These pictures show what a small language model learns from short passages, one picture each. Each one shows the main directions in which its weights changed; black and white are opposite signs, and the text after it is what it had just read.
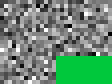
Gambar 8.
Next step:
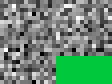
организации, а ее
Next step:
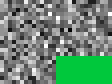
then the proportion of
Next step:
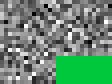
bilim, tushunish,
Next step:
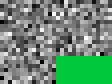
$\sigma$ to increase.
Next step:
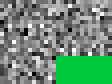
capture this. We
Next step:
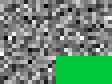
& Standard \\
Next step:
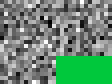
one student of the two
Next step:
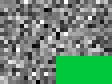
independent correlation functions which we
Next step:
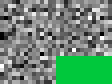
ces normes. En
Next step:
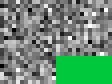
distribuován a
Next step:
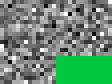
The peak position reveals
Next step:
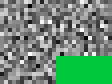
state quantum computing is
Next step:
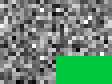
trapped at the small
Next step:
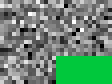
choice of measurements made
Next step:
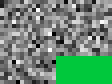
Lorentzian line
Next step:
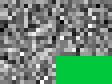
followers to think that
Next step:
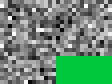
de tels actes.
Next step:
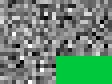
presidir el actual
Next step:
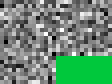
morphologies from the
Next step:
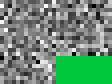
all $\kappa$ and
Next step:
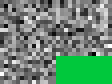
time horizons,
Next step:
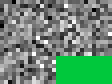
Bdt )
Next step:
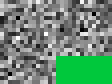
load. In addition to
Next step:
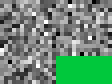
a CIR rotating
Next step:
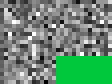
a los efectos de
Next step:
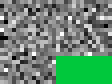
private communication). This does
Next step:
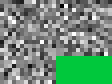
un estudio de
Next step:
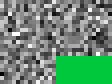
order in $\delta$ is
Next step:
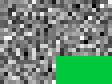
The results derived from the
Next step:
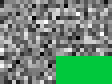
[5], Sistem
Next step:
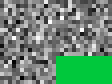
and when window
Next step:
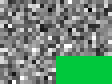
algorithm shows the procedure
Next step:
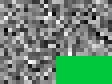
known is the classical information
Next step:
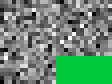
por minha avó,
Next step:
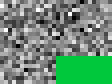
start time of the first
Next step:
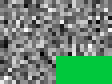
though, seem
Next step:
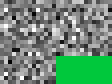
placed on the contribution of
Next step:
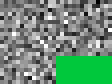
by ISBSG
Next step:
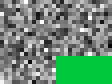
cabo A Figura
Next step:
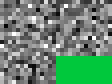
issues by using
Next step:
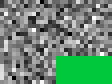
de mercado que se
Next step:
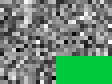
in many respects is the
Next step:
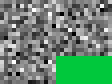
(bottom panel)
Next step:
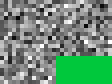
of the previous time has been
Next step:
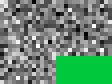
we have used the identity
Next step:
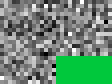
resultados da
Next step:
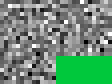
isolated AFM
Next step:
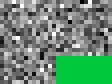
que les livres
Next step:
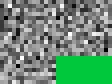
and the fact theory of
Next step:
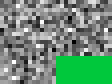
protagonismo no
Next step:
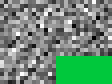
components. Nodality
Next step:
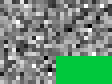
sağ kalım
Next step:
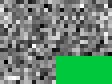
measurement of contamination
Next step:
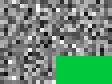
compare with the experimental
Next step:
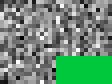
two parts. Part
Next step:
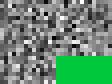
sides of the
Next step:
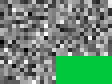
are detectable in
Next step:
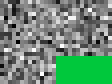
chamber. This
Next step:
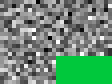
one second after the big
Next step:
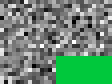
This value is measured following the
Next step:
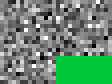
custom competency
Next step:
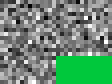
Ejecutiva que
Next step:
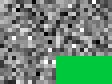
y Roig,
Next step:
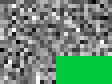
Density of inner
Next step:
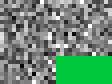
зрушення і
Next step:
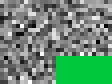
a Ehrlichia
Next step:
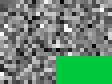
shakllanadigan ta‘lim
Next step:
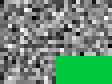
purpose of this
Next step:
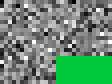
satellite and particles
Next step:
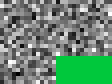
is issued in the
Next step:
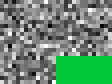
-Prozedere im
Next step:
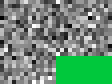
boshqaruv tizimi,
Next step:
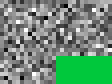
bu ma'lumotlar
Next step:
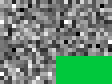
our dataset is much more
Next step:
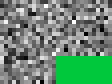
\vec p=\vec
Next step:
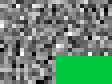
multiexcitons to its
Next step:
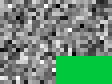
letra C. Las
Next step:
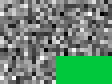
innovative tools
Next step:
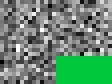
de Madrid.
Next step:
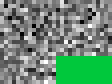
r-mode is
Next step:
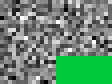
the neighborhood
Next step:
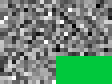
to the understanding of
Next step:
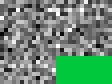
obvious scalar
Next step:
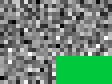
a *Melodia
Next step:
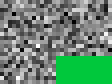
is based solely on the
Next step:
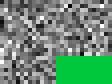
por 244 educandos
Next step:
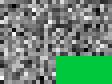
– 75 нафар
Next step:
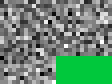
procedure is to average the
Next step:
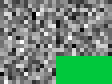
y k es un factor que
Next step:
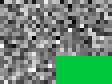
технического состояния
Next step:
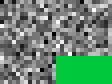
Altera a Lei
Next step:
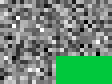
que a definem
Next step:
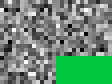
e destacam o
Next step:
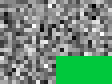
exchange between sensor
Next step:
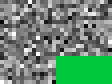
is compatible with a
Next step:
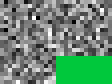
means that, since there will
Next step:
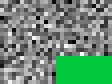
veel hoger was
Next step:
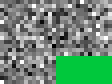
– Die Schweiz
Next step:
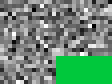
this is not the case for
